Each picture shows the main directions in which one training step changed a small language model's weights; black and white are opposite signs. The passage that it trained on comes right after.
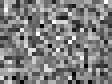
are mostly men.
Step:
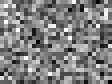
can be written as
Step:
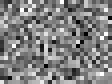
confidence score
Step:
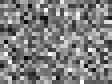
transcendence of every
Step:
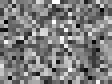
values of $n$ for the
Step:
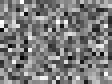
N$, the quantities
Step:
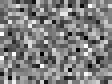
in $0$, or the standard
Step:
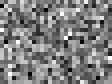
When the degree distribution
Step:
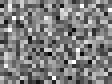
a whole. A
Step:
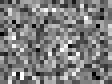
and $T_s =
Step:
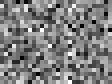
can couple $Y$ to
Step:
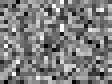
compared to ascorbic
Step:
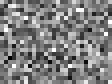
the upper limit of the
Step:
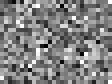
partial differential equations of
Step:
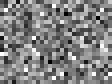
cytotoxic to
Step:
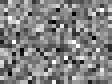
Last but not least,
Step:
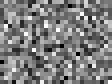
with $2n$ vertices
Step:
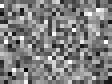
$\xi$. Therefore the
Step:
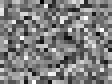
to generate modifications of
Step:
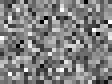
same color. Therefore
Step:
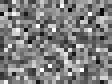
t_o}(\tilde u,
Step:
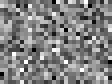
establish axial
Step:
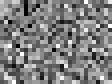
is obvious. Consider
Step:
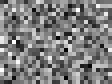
the N-enhanced
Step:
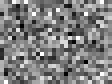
can easily complete the
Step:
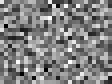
However, the question
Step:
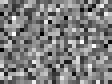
households to
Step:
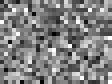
structured matrices could
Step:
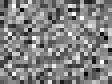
the main user groups and
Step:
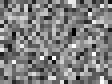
time without temporal
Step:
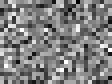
incomplete. The
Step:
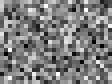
considers it as a
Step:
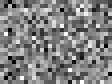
security, incident
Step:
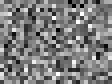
an affine chart,
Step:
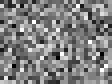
x \to y$, we
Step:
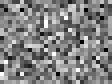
present a composite
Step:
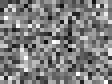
limited which is quite
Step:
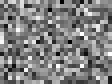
to the archive if they
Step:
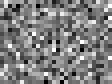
extracted during different
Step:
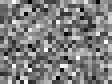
subsystems and the structure of
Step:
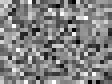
states, especially
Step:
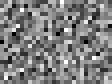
us see first that $\phi$
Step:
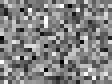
the composite will
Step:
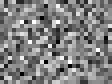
common ground – the
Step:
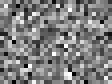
splitting functions satisfy some
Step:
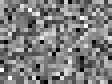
even though it is observed that
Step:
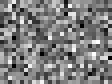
Choose arbitrary
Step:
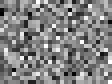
of this scenario for
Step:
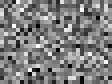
that tragedy of the
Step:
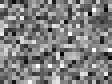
\in \mathbb{Z}$.
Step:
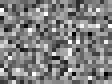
Paper I. Using
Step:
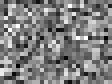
the client's locally
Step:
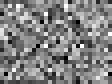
normal bundle ${\cal
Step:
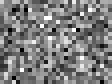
can assume that physics is
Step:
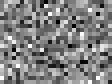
systematic review and
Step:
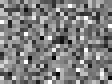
unit sphere. For a
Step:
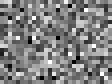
Crazy Sequential
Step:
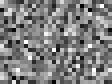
do these personnel
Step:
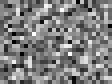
These solutions underline the
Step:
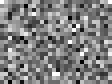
others, a project
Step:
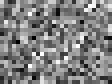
of Toddlers
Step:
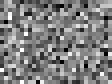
properly embedded
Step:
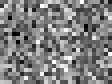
how these things are
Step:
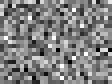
in urine³.
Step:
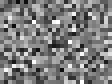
conditioning, the number of
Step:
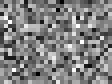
milk treatment for
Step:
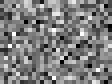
to administer. The
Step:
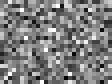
the $3$-dimensional
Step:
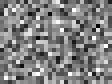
students to reconsider
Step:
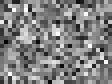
structure of interest is
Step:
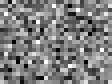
the weights of the points
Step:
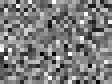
of embryonic
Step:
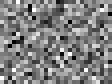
physics, quantum mechanics
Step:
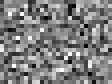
as the reference clock in
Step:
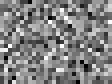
blurring cannot
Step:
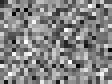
of size $|I'|
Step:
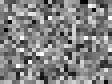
regular expressions and on
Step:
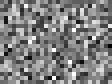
have different signs. Then
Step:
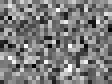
complexity of neural networks
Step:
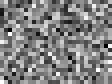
Annex 11:
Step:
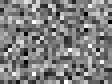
of received information and
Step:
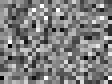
1. Distribution of
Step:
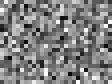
domain. This leads to
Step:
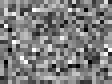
between the two topics.
